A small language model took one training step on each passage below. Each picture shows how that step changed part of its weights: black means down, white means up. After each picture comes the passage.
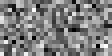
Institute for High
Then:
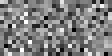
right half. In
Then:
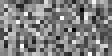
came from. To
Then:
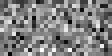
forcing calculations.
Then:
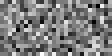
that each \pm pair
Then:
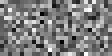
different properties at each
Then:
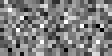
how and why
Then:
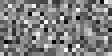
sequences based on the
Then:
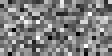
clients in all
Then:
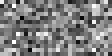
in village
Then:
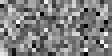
the MBL
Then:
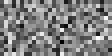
and a third
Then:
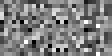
algorithm achieves
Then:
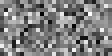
X is the monthly
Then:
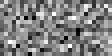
are two main reason for
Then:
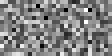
energy barrier
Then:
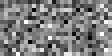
statistic is not useful
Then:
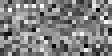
mass parametrisation,
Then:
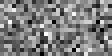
Not here.
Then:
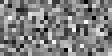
of travel.
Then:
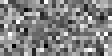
the effective area lowers
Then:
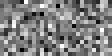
more severely
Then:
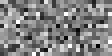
the real reason for
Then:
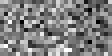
input to duration model
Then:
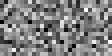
and threats.
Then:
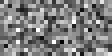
of this study is the
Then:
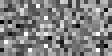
and the entanglement
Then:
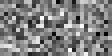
textiles and
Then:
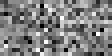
obtain the robot
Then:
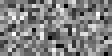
support of models and other
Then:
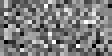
parking spot.
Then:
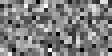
in either rejecting
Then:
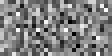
(known) probability
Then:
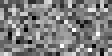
collaboration, topic
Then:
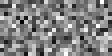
efficacy. -
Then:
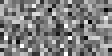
we can simulate the
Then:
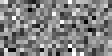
second aspect has become
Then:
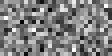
considered that the present
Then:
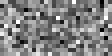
the analysis of which can
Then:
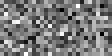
fragmented and
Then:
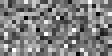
which is widely
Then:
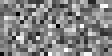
compared to the second year
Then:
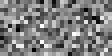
be suitable for
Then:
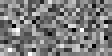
applied to accelerate
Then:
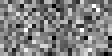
Change as needed
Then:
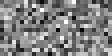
used to obtain data on
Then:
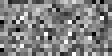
decelerating phases.
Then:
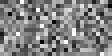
devices for inference
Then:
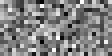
intended service life
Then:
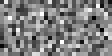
of old age and
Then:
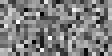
the difference between the R
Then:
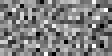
using the ISR
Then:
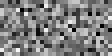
particular, concerning
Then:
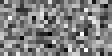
of ginger
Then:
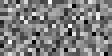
taken away and the
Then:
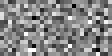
diffusion model-based
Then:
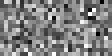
and is characterized by
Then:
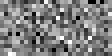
in this context eq.
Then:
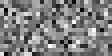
a quality where the
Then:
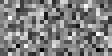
of angular and linear
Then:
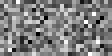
bias factor of
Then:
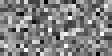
compound **5**
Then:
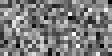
calcium, and
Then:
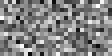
include easy access to
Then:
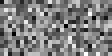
online and advance
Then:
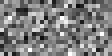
of worth to
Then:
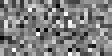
and digital media.
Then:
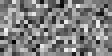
that this actually implies
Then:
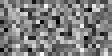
simple pathwise bounds
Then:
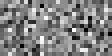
(CT) scans
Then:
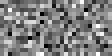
different branches of
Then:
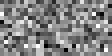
varying height of
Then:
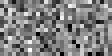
a path length of 10
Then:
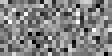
approximate transport using the
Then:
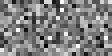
in the biological
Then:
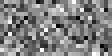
into the definition of
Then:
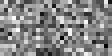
ligands have been
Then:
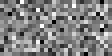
DL inference
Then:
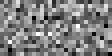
of TDMY
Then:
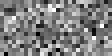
- 2. However,
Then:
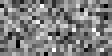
consideration while designing
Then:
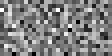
ice samples in
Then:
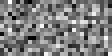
drapability analysis,
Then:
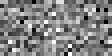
ethical violations
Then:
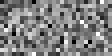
law and an understanding of
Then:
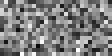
paper, we present a
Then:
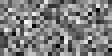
flow and a lower
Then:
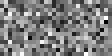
a kinked
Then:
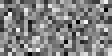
reported on tax
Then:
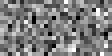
inel) &
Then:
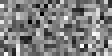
of contracting
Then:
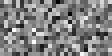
and $d$ that
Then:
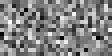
(resp. the
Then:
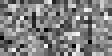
in previous studies. The
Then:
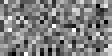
is available after initial
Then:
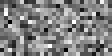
the selection rule
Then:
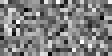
the strengths and challenges
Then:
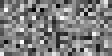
prepared with
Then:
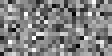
metal oxide
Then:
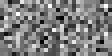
41. Figure
